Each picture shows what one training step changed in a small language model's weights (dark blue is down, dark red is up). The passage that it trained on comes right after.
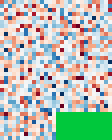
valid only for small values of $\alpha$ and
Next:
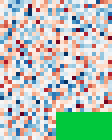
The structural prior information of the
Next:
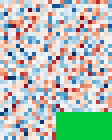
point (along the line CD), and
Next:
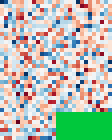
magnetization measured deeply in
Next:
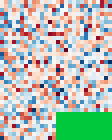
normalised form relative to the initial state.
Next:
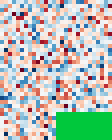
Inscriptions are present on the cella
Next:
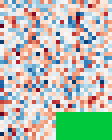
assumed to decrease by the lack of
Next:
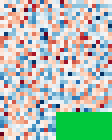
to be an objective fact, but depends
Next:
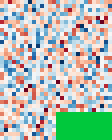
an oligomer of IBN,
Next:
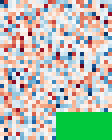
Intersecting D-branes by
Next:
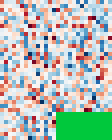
obeying Ohm's law
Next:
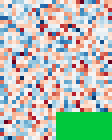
as “a rapidly developing
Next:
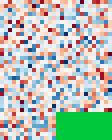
envisages a judicious mix
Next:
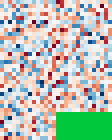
clean TRST-induced
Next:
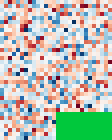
magnetic field, molten Al on both
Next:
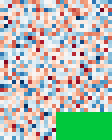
result, census-taking and
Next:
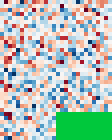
trial order and participant height on
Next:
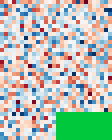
This review aims to describe
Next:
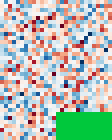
entropy production which is generated by the
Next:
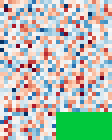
height (DBH)” and
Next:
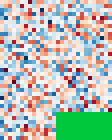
the initial thermal energy released during the
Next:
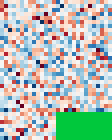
family and work responsibilities with
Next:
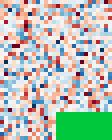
where $\b n$ is a unit
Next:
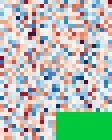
an ordered magnetic moment of only
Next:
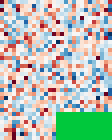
are not damaged and to avoid
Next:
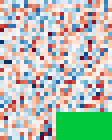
F.~Kling, P.~Krack
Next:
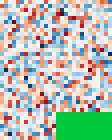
production that may be dominant over
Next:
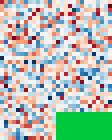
However, if the coherence time is
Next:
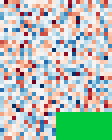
threshold. Table 2 shows that at
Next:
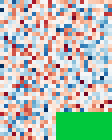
details of the derivations of the
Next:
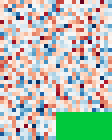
V.M. and Johnson,
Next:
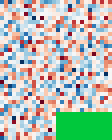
roots for the {\it maximal
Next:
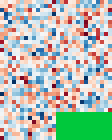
insolation on the planet.
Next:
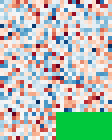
The new data taking campaign
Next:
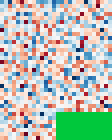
series, respectively. (b) Fourier
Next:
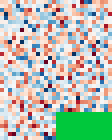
(Frustration) 61.61
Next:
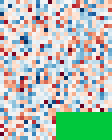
to the eye. Data sets for
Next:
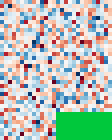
in buildings Social sciences and
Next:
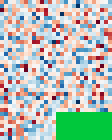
exciting platforms for the
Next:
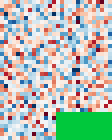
in the lubrication approximation for a single
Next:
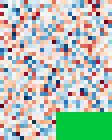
become the leading orchestration
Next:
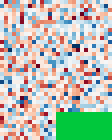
indicating a strong association between obesity and
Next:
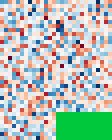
the edge of solar farms
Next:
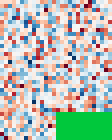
peaks in var($\eta$) and
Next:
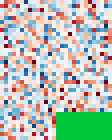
conflicts present significant challenges to
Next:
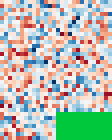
I.; Kitayama, S.
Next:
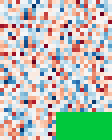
be dichotomized is a limitation
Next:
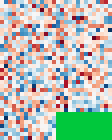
the study. Each path has the same
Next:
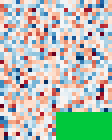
increase in voltage on Day-2
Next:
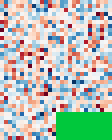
additional term in (\ref{x00}) can
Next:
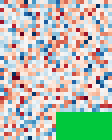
underlying pure SYM theory. In
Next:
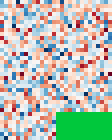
reported to be a problem to most of the
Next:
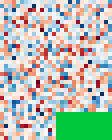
gap will sharpen bounds on
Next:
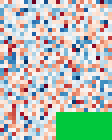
{Ciliberto}}, \bibinfo
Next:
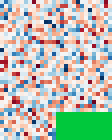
05/L-118 has determined as
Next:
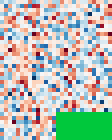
chemical, need to be converted
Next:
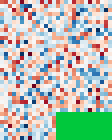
scenario where the outer zeros
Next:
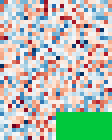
value decomposition algorithm is employed
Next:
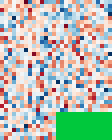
% Give a unique label
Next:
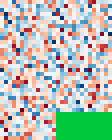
to all-cooperation, where
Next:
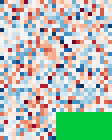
to suppress the acceleration rate down
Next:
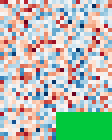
30 and above and comparatively,
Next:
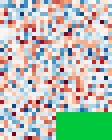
\bibnamefont {Lee}}, \bibinfo {author}
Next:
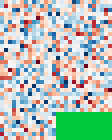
pedagogical theories: -
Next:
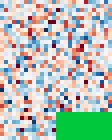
structure of packed circular disks
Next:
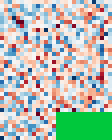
measurements has resulted in the development of
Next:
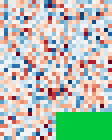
less postoperative morbidity
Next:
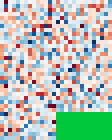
the trees which remains the longest time
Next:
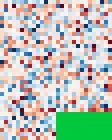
revitalized in 2008. It is
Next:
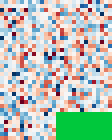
$\pi$ whose value on any element
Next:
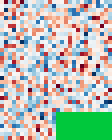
the outer surface of the fibula was
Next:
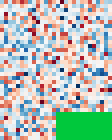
Approval As the data were obtained from the
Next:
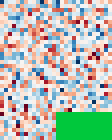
droughts, flood events, and
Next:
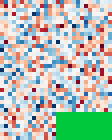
programmable superconducting processor},\
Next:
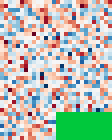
the essential biological rhythms
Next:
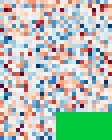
India is more integrated today and
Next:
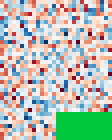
treatment on flexural properties of
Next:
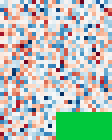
conductance $G$ is shown versus
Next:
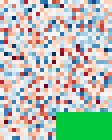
to accumulate charge densities
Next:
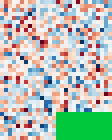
A, Al-Mawaly K,
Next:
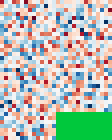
of other invariants, in the general case),
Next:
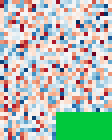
(MM '22), October
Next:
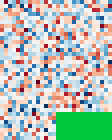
(such as the Damascus
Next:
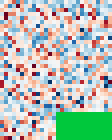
search of liberation from every
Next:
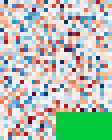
and the coverage function forms and parameters, and
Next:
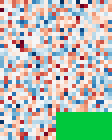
exercise of reinforcement of
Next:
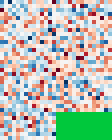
2004). Summarizing, we
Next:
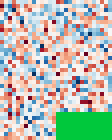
By induction the claim
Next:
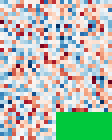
the output layer should always be the
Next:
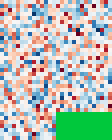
media campaigns -
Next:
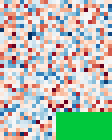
risk of prolonged complications
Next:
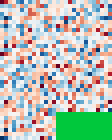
for an epidemiological approach to
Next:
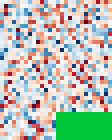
of 1115~K, assuming zero
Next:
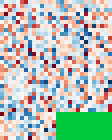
have a comoving mass density equal to the
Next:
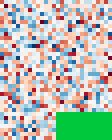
}$ from the $S$ frame again
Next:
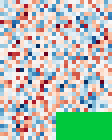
Qualitatively, the meaning of the
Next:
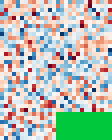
the Most Ogham Stones -
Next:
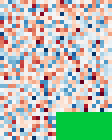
actual physical quantity of interest such
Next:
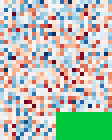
parameters are fully determined by the
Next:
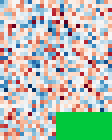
they have learned in the future.
